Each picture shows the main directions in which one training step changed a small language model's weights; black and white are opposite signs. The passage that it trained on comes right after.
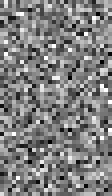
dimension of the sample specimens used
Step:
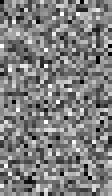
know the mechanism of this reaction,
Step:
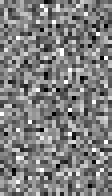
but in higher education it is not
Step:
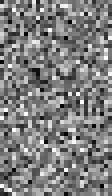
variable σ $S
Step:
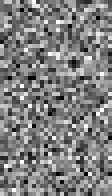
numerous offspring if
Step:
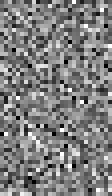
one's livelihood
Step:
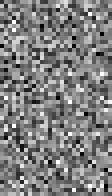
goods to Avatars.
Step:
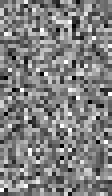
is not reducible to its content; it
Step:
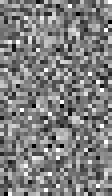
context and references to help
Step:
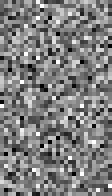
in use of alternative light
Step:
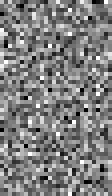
findings revealed that this
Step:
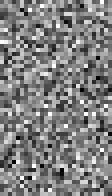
how the world perceives them.
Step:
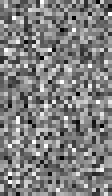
gene with the hematological and
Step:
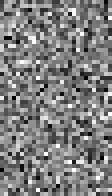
as well as the API reference
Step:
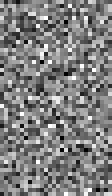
Directive SCIP
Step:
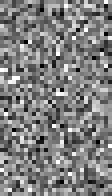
fetal growth. This leads to
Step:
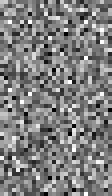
vertical space utilization in
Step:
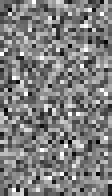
respondents who provided no
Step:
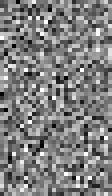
standard. Elemental analyses were
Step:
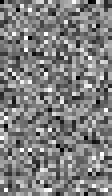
means that matrix A is a
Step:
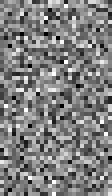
demonstrates the theoretical dependences
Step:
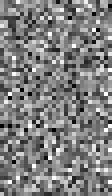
are generalized to permutation
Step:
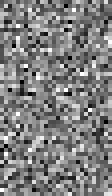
enterprise company that was
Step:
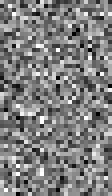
A. Papadopoulos
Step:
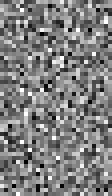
origin is known. Some
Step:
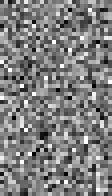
CFA Analysis Constructs
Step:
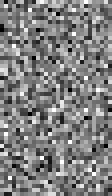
or not. Linguistic
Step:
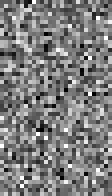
your own. By being
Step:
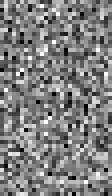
CNS and *S.
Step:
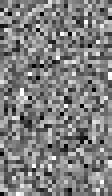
emergency records in cloven
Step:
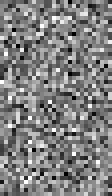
source of depression. Conventional
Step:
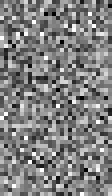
the electronic resources at their
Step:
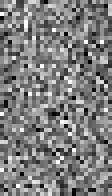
does not necessarily have to
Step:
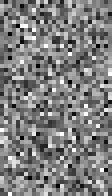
establish support facilities to help students
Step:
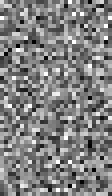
concerns around the adoption
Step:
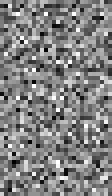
femoral head.
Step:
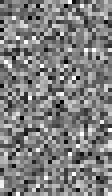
Dockside Green, to
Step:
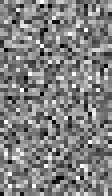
(check examples at the end
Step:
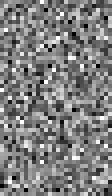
the region (Fradkin and
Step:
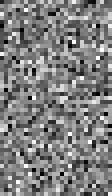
sustainability-driven approach to
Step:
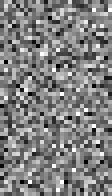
an equivalent electric
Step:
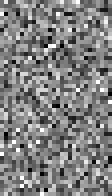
done. In such a situation
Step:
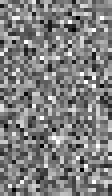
PCAOB briefing
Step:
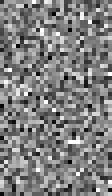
be seen in [17].
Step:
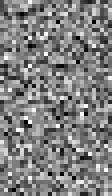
affecting the performance according to
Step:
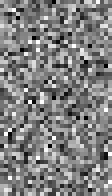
conditions, degree of Figure 1:
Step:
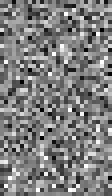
window (red) moving
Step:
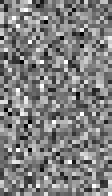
with fewer fluctuations,
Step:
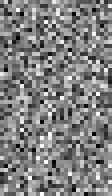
at different stages of the work.
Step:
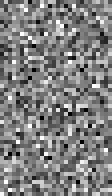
efficiency in various sectors. A
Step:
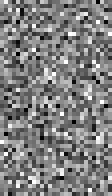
troops (forces). To
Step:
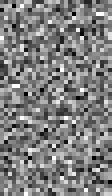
The thermal decomposition
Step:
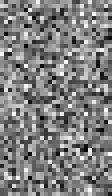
oscillation amplitude
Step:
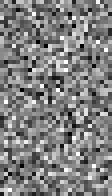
while heat-stressed
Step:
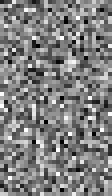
Service bus triggered
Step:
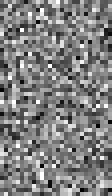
activity over another 4 Very
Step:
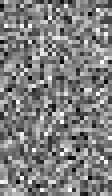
growth. China on the other hand
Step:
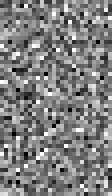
sequence, our method still
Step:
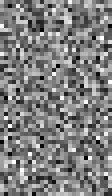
the plugin for building
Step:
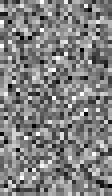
constructed it. With this in
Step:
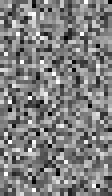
soluble phosphorus from
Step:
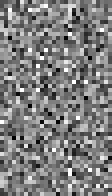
project This subsection is followed by
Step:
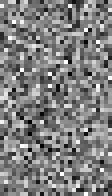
sample consisted of 40 single
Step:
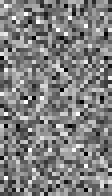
x_0 such that $x_0
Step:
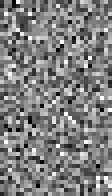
to opportunities for the
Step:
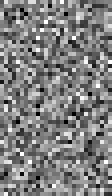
in this regard. This study aims
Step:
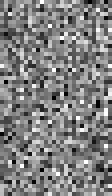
sea level observations are contributed
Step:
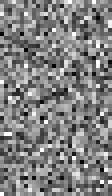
and induced cleavage of
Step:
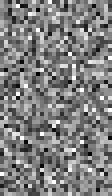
FAAM facility for
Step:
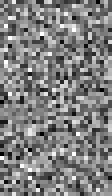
version 9 the format of the
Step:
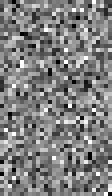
smart home by Information
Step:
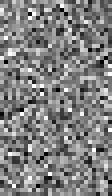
wind turbines, and
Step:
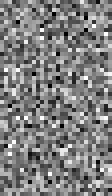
the asset revaluation variable
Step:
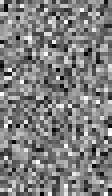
realized by electrical wires and
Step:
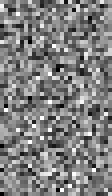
of a centralized threat assessment
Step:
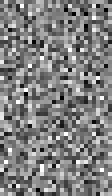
conducted in the framework of the project
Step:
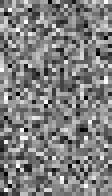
are about: policies that address the
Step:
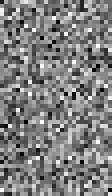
to its hierarchical
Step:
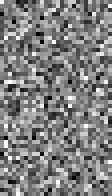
public services and humanitarian
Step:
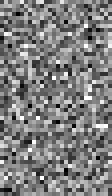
influence of heteroatoms
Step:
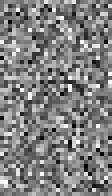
Conversion for Media
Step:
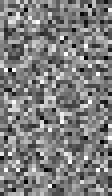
an open model for building data would require
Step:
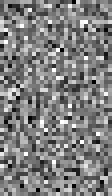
challenges in orthodontic
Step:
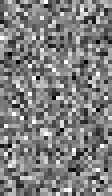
totally separated in
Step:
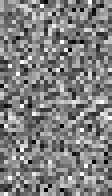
schools. Some of the factors
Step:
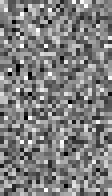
over the past several years. This
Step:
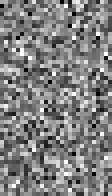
1998). In sensitized
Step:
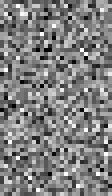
Slovakia, this group has
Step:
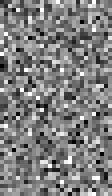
the species groups that were determined in
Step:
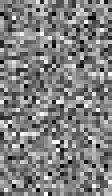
encampments, they have
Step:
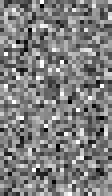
AGREE 5. I gain
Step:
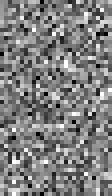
favourable. Student character
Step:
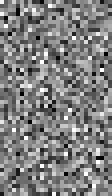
compared with those of WT. 29
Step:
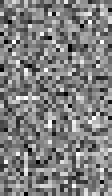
coating with higher ionization and
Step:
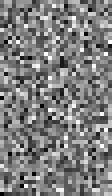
and *Vikasi*.
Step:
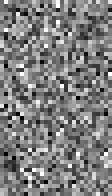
together. Onward.
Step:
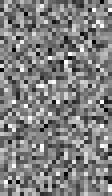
Rianguivikual and
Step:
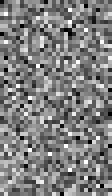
All steps required to apply
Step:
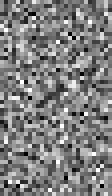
the integral and integrative nature
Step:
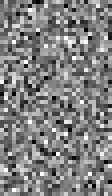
study showed that criteria for measuring
